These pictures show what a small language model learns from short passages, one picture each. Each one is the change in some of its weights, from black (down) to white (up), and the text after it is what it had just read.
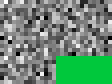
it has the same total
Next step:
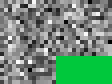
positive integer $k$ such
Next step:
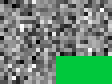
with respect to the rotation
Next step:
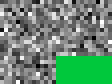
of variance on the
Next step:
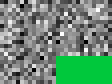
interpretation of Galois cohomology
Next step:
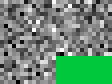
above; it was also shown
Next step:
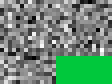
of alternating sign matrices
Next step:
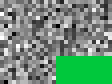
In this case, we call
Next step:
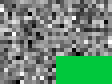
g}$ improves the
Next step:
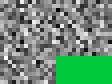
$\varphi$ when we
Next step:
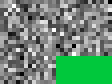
fixed set of values. The
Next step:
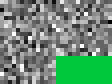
results is well known, see
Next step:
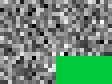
for some spinor field
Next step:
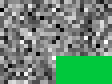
$g$ such that
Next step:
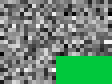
$C/P \simeq
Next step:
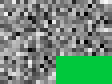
$$ where $B'$ is
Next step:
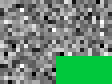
of this diagram also implies that
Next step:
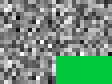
collocation system, we
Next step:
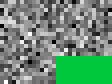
If $\varepsilon$ is the
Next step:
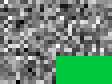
is \emph{positively
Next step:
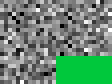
the following holds true ;
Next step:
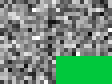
\vsone Finally,
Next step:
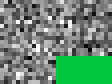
{\tilde c_n}
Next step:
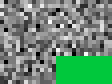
$\D$ from our
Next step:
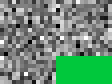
It is known that after a
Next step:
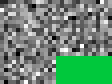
if the area of the
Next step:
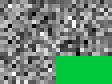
investigate products of sets satisfying
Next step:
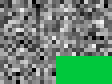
effect of curvature on condition
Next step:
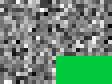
partial information about the sections
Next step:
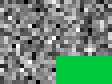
$u$ associated with an
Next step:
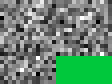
\section{} %
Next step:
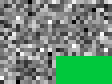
Unlike classical
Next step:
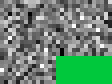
as a decision-dependent
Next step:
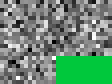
the theory of quantum groups.
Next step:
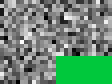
Hence, $G$ is
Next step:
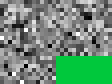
contractive. Assume not so
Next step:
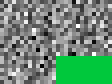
we define $c_j
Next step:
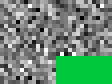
of $\Rkg$ correspond
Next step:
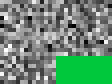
is nondegenerate for generic
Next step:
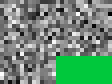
vertex $v$ is
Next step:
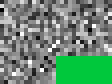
Let $X_p$
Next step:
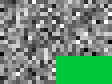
$L$ be any
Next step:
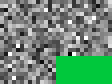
equation that satisfies the zero initial
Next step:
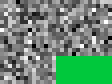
sufficient to consider the case when
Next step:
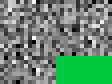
denote the measure of the set
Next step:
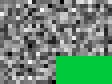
Conversely, given a
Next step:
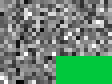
details are presented in Section
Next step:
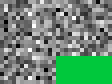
some $i,j
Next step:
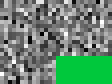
of differentiable manifolds is
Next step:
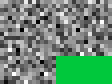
for all $t\in
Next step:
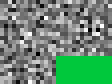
\in A$ and certain
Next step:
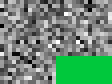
$h_i$ with
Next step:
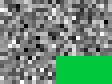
glueing maps, we
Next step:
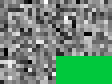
paramount, and
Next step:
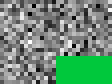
by showing there exists such
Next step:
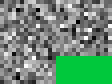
particles starting at
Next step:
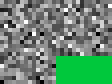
are $\alpha \in
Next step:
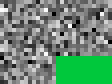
\mathcal{D}$ and
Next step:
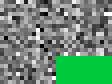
other NEPs
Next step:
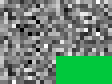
A~\xi \geq
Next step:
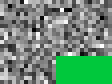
\end{align} The
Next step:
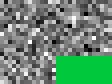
(similar to that
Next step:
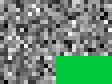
may rewrite this in
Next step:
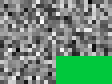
0 \end{pmatrix},
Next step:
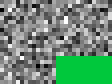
defines a holomorphic motion on
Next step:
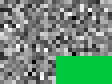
call it $\beta$, of
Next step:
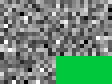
Consider a locally Lipschitz function
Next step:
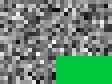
which $U_i
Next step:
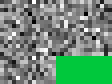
realizable sequence.
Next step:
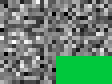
serait en fait
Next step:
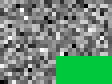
clearly implies (i),
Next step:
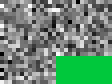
$2\varepsilon$) should
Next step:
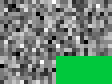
result is the following.
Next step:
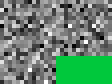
( \alpha - \mu
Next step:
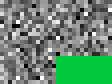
- \alpha_k
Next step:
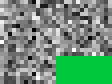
\\ \end{tabular}
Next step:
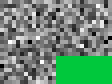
characterized by the relation
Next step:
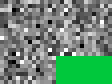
as inner solvers.
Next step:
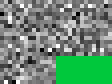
is isomorphic to $\ZM$.
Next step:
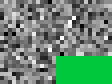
d\bx ds
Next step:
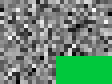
behavior of the driving
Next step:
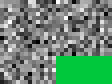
curve for two of the three
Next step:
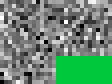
opportunities for
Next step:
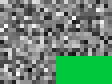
a consequence of the angle
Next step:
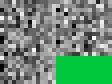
it is not possible to
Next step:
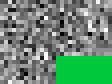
\in G, and \
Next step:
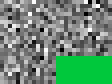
of Lemma A.3 of
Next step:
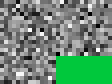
A S_\alpha^n
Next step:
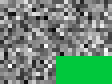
study several aspects of
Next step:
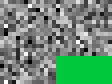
Let $\fkg$ be
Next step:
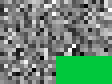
the draft of the
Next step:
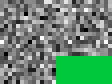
after a linear change of
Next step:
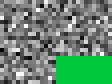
\subset \C^n
